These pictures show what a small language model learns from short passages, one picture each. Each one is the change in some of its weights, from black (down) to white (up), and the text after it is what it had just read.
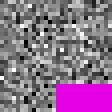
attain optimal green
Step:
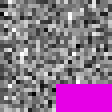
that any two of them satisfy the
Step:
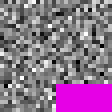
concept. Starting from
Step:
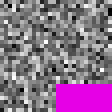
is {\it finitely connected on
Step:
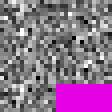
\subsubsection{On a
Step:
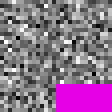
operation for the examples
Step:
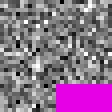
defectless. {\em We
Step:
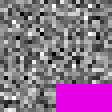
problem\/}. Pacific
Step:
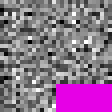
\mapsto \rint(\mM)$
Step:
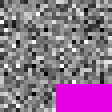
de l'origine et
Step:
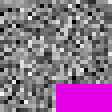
\State Solve:
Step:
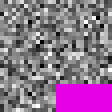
occurs historically
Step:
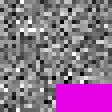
displayed in the second column
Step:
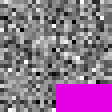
real and prime roots of
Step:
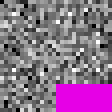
general hypersurfaces $H_i
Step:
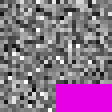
(\ref{qtinv}), for
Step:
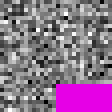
number of iterations required to
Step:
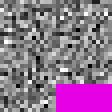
the study of deformed
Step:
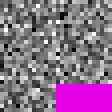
$X_j$ en produit
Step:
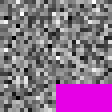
$h$ is the negative of the
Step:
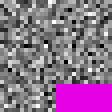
r$ we have \begin{equation}
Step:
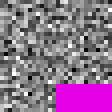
constants, not both zero, and
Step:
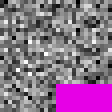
spinor is a section of one
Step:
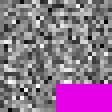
constructions are well known to be
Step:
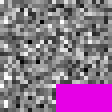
and 6 are both central
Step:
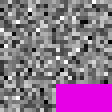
Fu, Michael C},
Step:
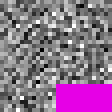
compact}\bigr\} \] is a
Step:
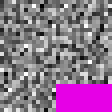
group}. We will continue to denote the
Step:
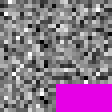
that the right hand side term
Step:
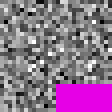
above theorem, the following nonexistence
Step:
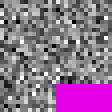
l'identité.} Cela
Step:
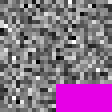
\ref{th3a} is that
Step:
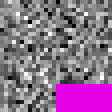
w_n\}$ is uniformly
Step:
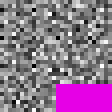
the tautological rings,
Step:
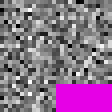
\ED Then \BD
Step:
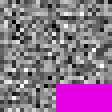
even numbers were allowed
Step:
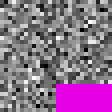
is of finite character. Let $M$
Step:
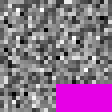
matrix is then $$L(z) =
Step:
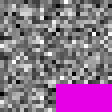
that $ b^w \le
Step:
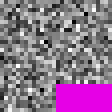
a family $({\cal E},
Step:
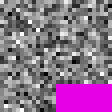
has the discrete topology, ${\cal
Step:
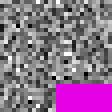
certain arguments, we will
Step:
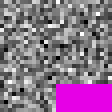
all possible sets of defining polynomials
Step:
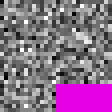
In fact, removal of the first
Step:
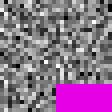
$n$ such that going from
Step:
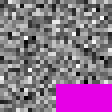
is a point at infinity of
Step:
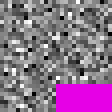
attenuating objects.
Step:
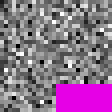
a right D-module on
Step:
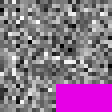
\widebar{N}_i \times
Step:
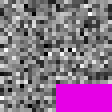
the phenomena of fake
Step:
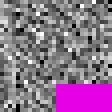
on Multiplier Hopf
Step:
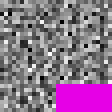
Therefore, the above alternative
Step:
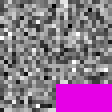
two $III$ fibers, a
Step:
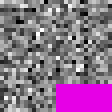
a face flip.
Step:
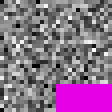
this, we proceed next to
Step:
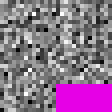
this part, it remains to prove
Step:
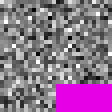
This is the right side of
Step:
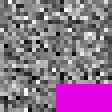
$\M$-full ideal of order
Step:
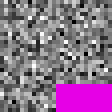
$\overline{I^{n}}$ and
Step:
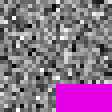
${\cal S}_\kappa$ is
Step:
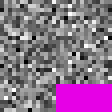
{\it rank recovery}
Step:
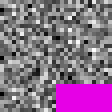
\right) \xi^\omega_i
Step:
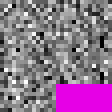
for all~$\Psi\subset R^+$,
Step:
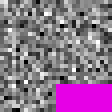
on $M(\theta)$ for $\theta
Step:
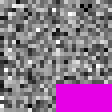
across faces,
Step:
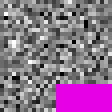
deformation retract} of
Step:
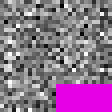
independent edges between $S'$ and
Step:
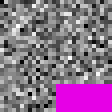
total number of leaders,
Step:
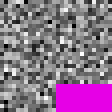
given in terms of iterated
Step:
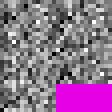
}}% \providecommand
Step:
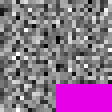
& \vdots & \vdots &
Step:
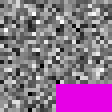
product, $j^*$ and the
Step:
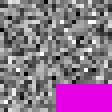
are such that $[A_1,
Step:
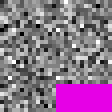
on $X$, $\psi$ is of
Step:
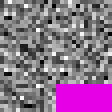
from the fact that a group of
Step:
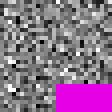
where $\varphi$ and $\psi$
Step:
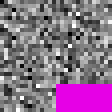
inequality is a direct application of a
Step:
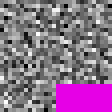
using left and right multiplication. A
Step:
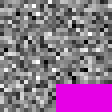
variation of $C_L$ with
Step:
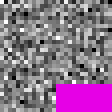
basing on an integral representation for
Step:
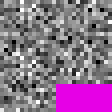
\cite{Hankel}\ \
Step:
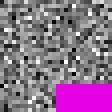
instance \cite{Hi}).
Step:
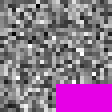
infinitely many homologous,
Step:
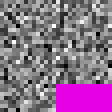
Whittaker} is
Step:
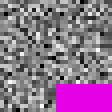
independent. Moreover, $I'$ is
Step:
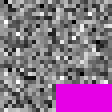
meaning is in fact a right hand
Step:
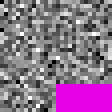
to $m$), we have
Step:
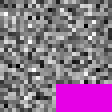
and the proof uses involved
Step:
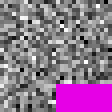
less structured cases. In
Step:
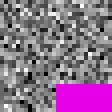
generalizes) a result due to
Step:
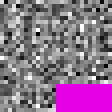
different in every place. For two real
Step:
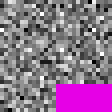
of $a$ by $b$ on
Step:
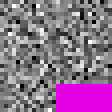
and false negatives
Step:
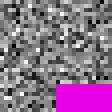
can apply the stopping time Theorem
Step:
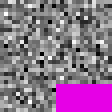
with the structure of an abelian group
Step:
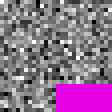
for $\zeta, \vartheta =
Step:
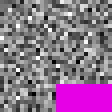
at their midpoints. Then as
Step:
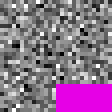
given in \cite{loher}.
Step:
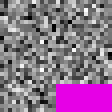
Thus, \begin{align}
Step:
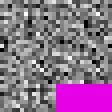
of a Markov chain
